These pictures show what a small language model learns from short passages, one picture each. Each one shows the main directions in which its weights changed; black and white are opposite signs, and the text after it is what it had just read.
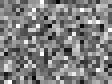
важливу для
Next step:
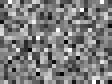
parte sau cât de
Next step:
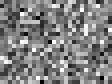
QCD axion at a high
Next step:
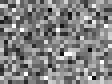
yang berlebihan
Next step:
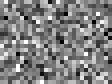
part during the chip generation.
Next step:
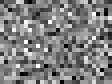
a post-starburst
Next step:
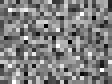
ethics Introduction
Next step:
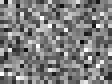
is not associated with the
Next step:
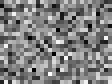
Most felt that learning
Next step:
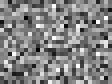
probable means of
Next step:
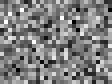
form of discrimination based on
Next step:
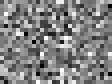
within the sampling volume
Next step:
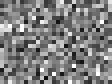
the solution to the problem
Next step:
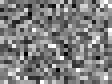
isoceles right
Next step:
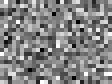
is based on the trained MC
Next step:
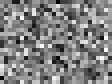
Literacy Index,
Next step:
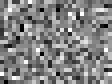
changes were observed in the
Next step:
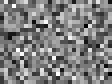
Due to the fabrication
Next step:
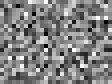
the relative correction parameter
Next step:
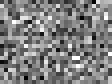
Oeste (lotes
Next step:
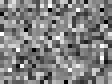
about 100 mmag and
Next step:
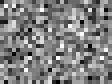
данной статье
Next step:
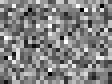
may, of course, be
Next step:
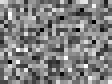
the objective is that of a
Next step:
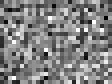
interest Authors should
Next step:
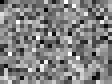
expansions than those from
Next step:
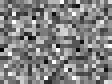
for the detailed
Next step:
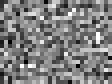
location of the most massive
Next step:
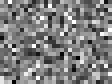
relación con los medios
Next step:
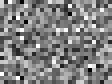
the nanoparticle
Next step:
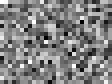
unresolved tasks are
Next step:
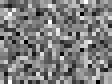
rispetto delle
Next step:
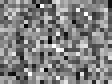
barbels on the chin,
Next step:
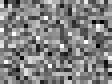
free energy is in good
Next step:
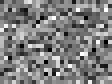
in particular, prove that if
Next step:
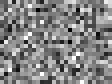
of thrombolysis
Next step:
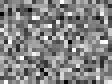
a cluster or group of
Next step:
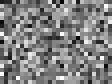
and in space from an
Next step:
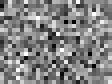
we determine from these plots
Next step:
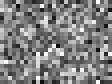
is observed to be around 2
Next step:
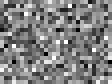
from endocrine
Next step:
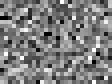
modules that are related to
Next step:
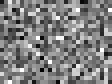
d \Phi + \left(
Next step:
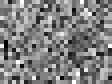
tem por objetivo,
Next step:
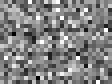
exercem controle
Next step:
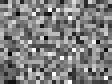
work will focus on
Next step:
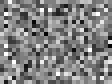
where $K$ represents the
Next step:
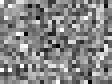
of the fluorescent
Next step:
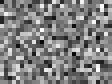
referencia á
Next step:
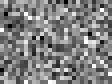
inject each other and now use
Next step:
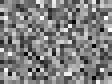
bushes of all studied
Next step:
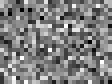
the tradition of retaining
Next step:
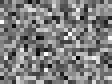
estudo revelou um
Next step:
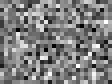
To se izpiše
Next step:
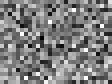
a sonda vesical de
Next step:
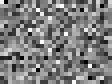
the Southwest
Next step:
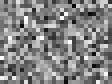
equivalent widths
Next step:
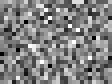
are fundamentally tied to
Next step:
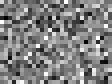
molecules (more than
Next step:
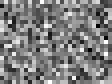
with new voices can be
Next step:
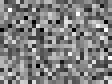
in digitising the
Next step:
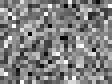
Hangi model daha
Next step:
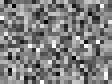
In this paper, we describe
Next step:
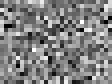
yo‘l bosadi?
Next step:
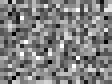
perturbative decay rate
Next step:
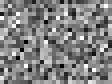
of these two observations to study the
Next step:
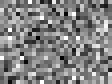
set of chemical species
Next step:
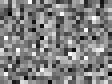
University 08 First class
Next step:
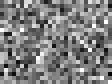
which is believed to be the
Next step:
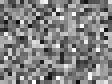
and nuclear spins
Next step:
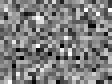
the HTM achieve
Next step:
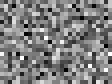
respon tubuh
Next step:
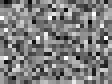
opens the discussion on the
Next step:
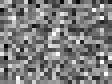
by a relatively high
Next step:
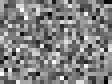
the line of inclusions.
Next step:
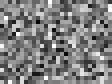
by orbital to spin
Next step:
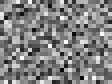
that garnered significant
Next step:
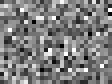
However, the support can also play
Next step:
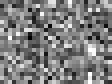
yo'llari*. –
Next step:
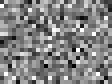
Home Gallery
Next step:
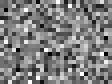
sociales sobre la
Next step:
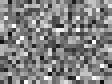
the first night and evaluating it
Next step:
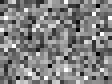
compute the deformation of the
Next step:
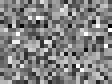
not diversified enough
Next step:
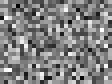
onset, family
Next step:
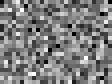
to April 30 in
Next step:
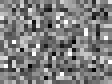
paper and others. %
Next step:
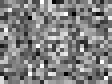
based on the green
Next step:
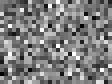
emissivity is only
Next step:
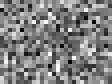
of undiagnosed
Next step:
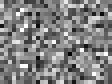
features which are not highly
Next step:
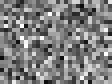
own conclusions.
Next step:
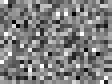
state of the reacting
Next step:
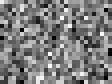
tiempo, se
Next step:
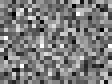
colocó un disco de 1
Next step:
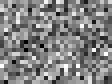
and social regeneration of the
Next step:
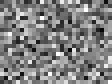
marked in a). The
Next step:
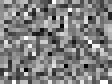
physically and anatomically
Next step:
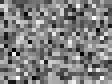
by FOM-NWO,
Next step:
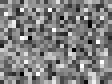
project administration, and
